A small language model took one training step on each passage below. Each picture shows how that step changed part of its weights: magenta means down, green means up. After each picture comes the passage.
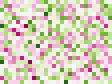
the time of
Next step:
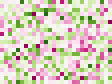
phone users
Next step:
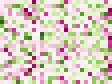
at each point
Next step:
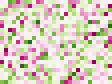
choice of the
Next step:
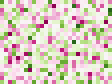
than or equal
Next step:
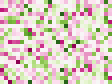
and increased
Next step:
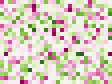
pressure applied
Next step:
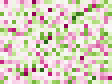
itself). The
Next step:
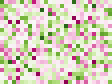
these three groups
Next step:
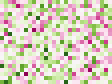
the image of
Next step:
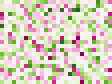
aimed to
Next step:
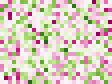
on a metric
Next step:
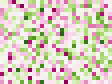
use the positive
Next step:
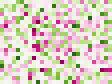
If $P$
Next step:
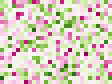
there is no model
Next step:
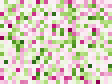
can imply
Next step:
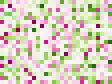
this results,
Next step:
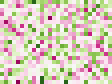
the system for its
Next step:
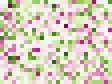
The following result
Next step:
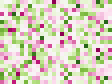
kept at
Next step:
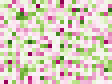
construct two
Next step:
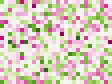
of $f$
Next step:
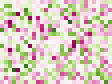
groups} In
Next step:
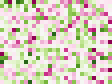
\Gamma (\mu
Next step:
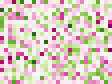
to connect with
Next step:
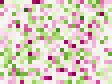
Dos Reis
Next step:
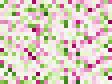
from a single
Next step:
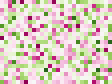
used to fit
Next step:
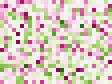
increases with
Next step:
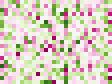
origin. We
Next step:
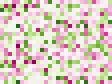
needs and
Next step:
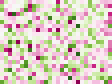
basis} of
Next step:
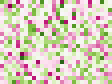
research as well as
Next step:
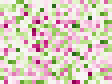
If $F$
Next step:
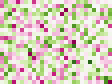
text is
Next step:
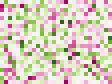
condition in the following
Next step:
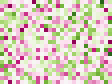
is, but also
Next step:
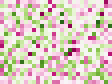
integer or
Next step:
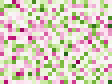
the subject has
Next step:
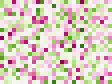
T,$ where
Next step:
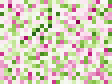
refining the
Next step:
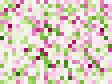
is a function of
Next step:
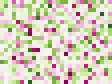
that the law of
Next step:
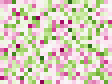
for users to
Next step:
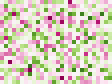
show a more
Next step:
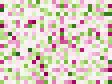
symbols of
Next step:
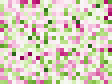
of them said
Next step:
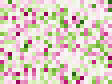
are required.
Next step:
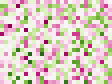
are connected
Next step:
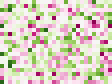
object of the
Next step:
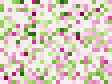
matrix —
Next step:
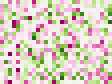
machine can
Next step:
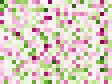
be a sequence of
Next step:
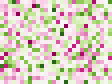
There are
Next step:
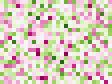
the integral is
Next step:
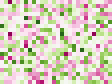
kind of
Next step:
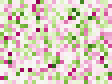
is easy
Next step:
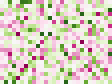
the diversity of
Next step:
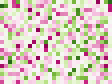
you are
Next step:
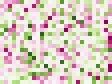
at this stage
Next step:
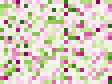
orientation and
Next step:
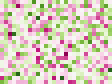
the set of
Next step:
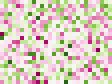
the minimal
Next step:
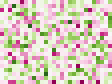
limit by
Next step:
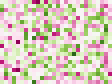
has seen
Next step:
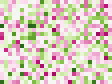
on top of
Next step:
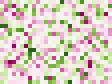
the Social
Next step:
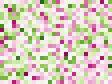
The finding of
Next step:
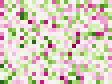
real basis of
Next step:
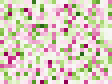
the observer can
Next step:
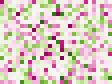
transport equation
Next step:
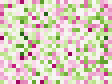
of first type.
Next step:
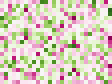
maximum point of
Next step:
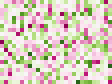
and then applied
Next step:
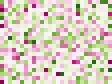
structure $\xi$
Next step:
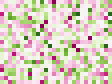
to review and
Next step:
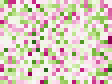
to at most
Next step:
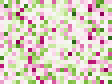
rectangle number
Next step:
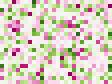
network costs
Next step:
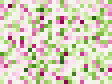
use some of the
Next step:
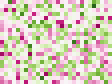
ensure no
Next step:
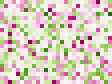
cancer and its
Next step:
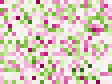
will help
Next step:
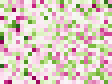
integrals and
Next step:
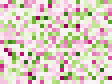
with respect to
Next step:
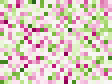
for the number of
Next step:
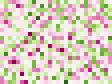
the presence of
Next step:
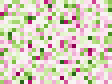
grapes will
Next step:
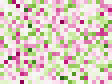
of OH and
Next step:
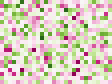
each finite set
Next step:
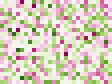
of the following theorem
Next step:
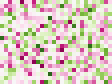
provides, and
